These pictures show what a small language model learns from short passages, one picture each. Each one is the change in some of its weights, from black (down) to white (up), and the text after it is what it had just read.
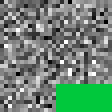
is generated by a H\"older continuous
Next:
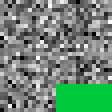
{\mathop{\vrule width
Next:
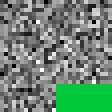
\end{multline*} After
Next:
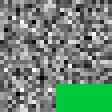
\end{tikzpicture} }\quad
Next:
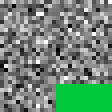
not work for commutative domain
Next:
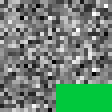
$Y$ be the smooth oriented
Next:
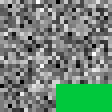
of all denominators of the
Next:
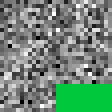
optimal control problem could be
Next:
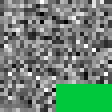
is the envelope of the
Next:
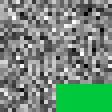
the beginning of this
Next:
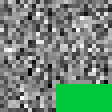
method, frictional contact
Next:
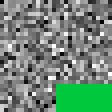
+ h \sum_{i \leq
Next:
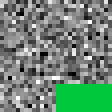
spaces through dyadic decomposition.
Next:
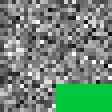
the entire system is white and
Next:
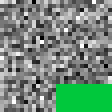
downturn risk and
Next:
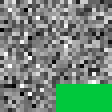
\(\mathbf x \in \mathbb
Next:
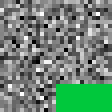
lattice points of $Q$.
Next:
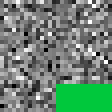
is equivalent to the $n$-dimensional
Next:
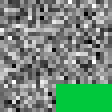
data-driven dynamic
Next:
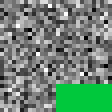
3. Thus, if $v$ is
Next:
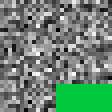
is isomorphic to a product of
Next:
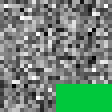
$W$. This action of $W$
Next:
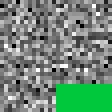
rectangular (with an
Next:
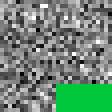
The ramification map ${\rm
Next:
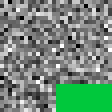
v}$, then $\lambda = u_{\bar
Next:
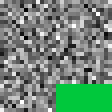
partial type. Now by
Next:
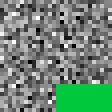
a collection $\{ G_i
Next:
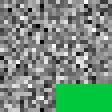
simulated experiments to
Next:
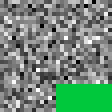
need to be re-identified
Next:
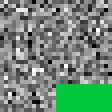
initial data $x_{n}\left(
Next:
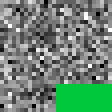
unsuccessful for too
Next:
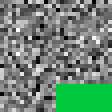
assume that $ B(t) $
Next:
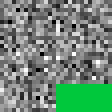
matrix whose columns are the
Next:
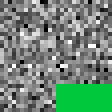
with a free variable ranging
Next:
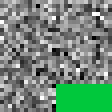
moreover that \begin{equation}
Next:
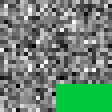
the Todd genus.
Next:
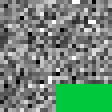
two resulting subtrees contains
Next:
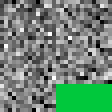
or $l$ depending on
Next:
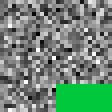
states $\varphi_n$ and the
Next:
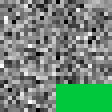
analysis of models of
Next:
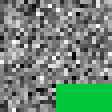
$f$ avoid all
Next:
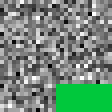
a measure preserving transformation for every
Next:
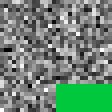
choose where $r$ is the
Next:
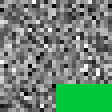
interior of the area bounded by
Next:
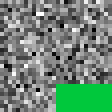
total degrees of
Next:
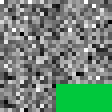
matrices with the following properties.
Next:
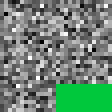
\medskip b) if $\alpha =\beta
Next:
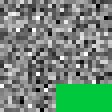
a ribbon to find the
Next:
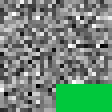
a fibration ${\cal X}
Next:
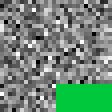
diagram whose arrows have
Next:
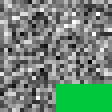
the variable $q$. Also,
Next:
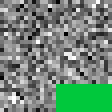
of $S_n$ and an
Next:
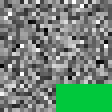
mean value and the variance of the
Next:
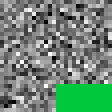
RJ - Brasil }\\
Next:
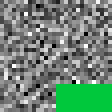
of classifying those
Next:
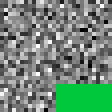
for an algebra $H$ over a field
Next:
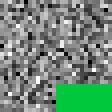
any vector $x\in V$ can
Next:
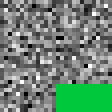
$d=e$ is an odd
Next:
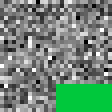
be discretized using the
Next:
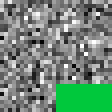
the realisation functor
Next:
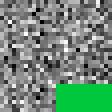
Let us look at different choices
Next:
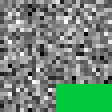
the same arguments, we can also
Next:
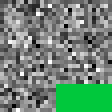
$ \beta F_{12}$, respectively.
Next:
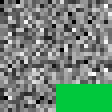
if it is valid for a pair
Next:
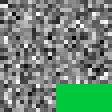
0, $$ because $c$ is
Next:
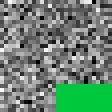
and becomes periodic with
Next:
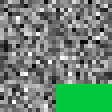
without reference to the independent
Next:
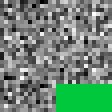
to the inequality \[ \alpha^2
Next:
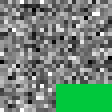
in the vertical direction is not possible
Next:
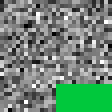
\ \ $\mu$ factors into
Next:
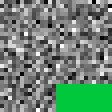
is unipotent and if
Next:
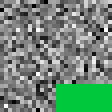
using the Strang Splitting
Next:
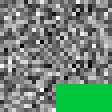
$\Sigmab$. As in the
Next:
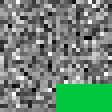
such that the $n$-th
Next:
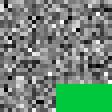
Note that in the above proof we do
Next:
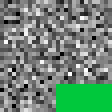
set of points. Such
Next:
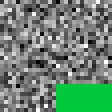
of $\cfq^{\times}$ and
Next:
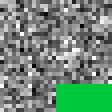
the mean extrinsic
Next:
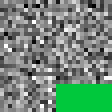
leaves. The query
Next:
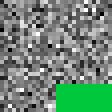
principal results of this
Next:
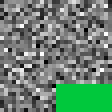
following holds: \begin{enumerate}
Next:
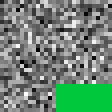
the translated by $h$ of
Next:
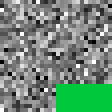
any interval of length less than
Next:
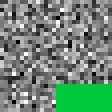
definition we recall below), and
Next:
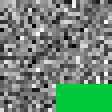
of $g \in G$. The proof
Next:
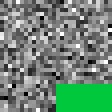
that both $x_1$ and
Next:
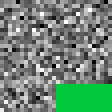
zonotopal lattices are
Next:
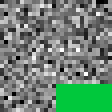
& B \end{pmatrix}\] and
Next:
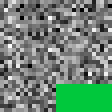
\cap B$ be the maximal order
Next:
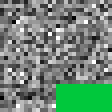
three equations, giving us one degree of
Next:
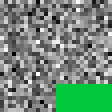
error. They also proposed an
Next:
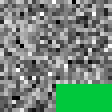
extraction; in particular, the
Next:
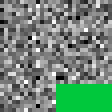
cone.} \\ Indeed if
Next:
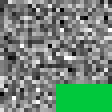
stepping method gives a larger
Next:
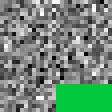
alpha(t)} will not
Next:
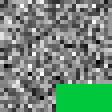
perfect torsion theory is
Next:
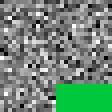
}f_{j}^{\prime \prime
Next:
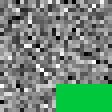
de Itajub\'a,\\
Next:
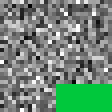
arise, for example, in
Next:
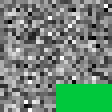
$t$ (such as the one
